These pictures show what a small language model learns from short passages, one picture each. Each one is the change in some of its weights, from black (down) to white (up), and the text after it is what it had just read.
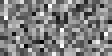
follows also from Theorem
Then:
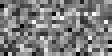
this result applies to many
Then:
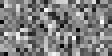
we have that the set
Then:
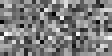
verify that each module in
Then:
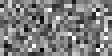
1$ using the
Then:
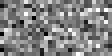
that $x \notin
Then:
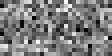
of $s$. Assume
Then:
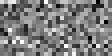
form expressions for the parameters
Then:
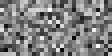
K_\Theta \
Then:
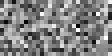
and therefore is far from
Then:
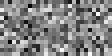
is\par {\em
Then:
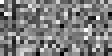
eliminate the boundary
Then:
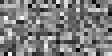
the theorem, namely the
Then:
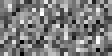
Case 2 could be obtained
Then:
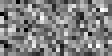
1\rangle =
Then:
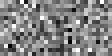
rapport a
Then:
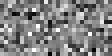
is trivial taking into account
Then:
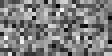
at most $2$
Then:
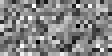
bigraded vector space
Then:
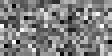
So this quadratic irrational
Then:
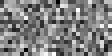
and adaptive case is
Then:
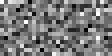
$$ We rewrite Lemma
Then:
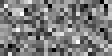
simple and semisimple finite dimensional
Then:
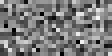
.$$ \endproclaim Theorem
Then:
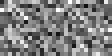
and lower bounds of the
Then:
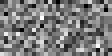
readily. The dyadic
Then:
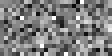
fixed order. Both
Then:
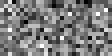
element of~$J$.
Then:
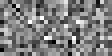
say that the extension property
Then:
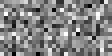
have the same sign.
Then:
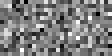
never prove a compression to
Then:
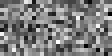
Choose $N >
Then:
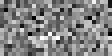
{\bf Proof of
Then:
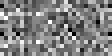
of many orders of
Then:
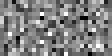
= h^+$ equals the
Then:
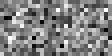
the Perron -
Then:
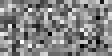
the entire closed-loop
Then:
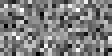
contrary to the
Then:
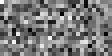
submodule $T$:
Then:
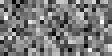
we make some remarks of
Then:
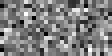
that $g\in
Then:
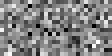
to the standard complex structure
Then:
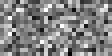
equipped with the scalar product
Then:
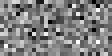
spaces, Riemannian manifolds,
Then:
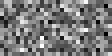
view and typical
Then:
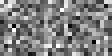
from~$X$ by
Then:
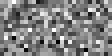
isomorphic to a sublattice
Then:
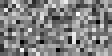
direction for a generalization.
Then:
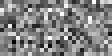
the limits of the empirical
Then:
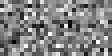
$\tau$ tends to
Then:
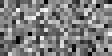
theorem clarifies the
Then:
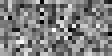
properties of each cell
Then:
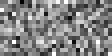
forward difference operator;
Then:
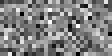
at the basis of the
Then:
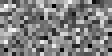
isomorphic to some conjugate of
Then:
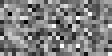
and is by definition the
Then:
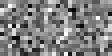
from the above characterization of
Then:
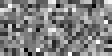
from the two regions would
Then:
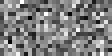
must exist, for
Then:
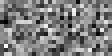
state explicitly what the word
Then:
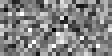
then each algebraic component of
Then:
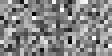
considered as a column
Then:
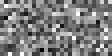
fixed by the centers
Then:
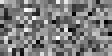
resolution of $\bar
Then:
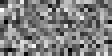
and denoted $\length
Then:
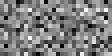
\exp \left(-
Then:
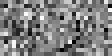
The operator $T^{*}$
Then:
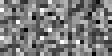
exist non negative functions
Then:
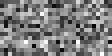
$ 0 $ belongs to
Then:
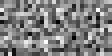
$i'$ there are
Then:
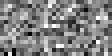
$\AA$ is a
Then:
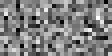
=\sigma _{\ast
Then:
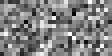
algorithm is based on the
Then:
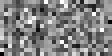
are linearly independent eigenvectors for
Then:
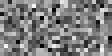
that it fits in
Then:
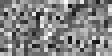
Brownian motion with a function
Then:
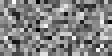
is naturally isomorphic to the
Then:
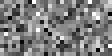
COCG required only
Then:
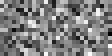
first version of this
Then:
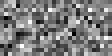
second part of the paper
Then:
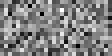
proposal for
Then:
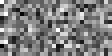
is proved similarly by
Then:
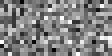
close the system, we
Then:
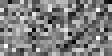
Finite Sets,
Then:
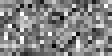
small pair corresponds to at
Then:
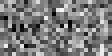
$\Gamma$, we give
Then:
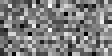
is the relation between
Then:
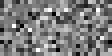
We will show that
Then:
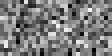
cm The Hamiltonian triangle:
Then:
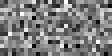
of group $F$.
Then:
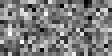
modulo $p$, for
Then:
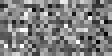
density and $u$
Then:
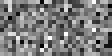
algebraic properties of the
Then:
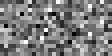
In the second paragraph we
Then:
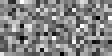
Limit Theorem
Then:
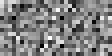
principal orbits of the
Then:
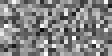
closed densely defined operator
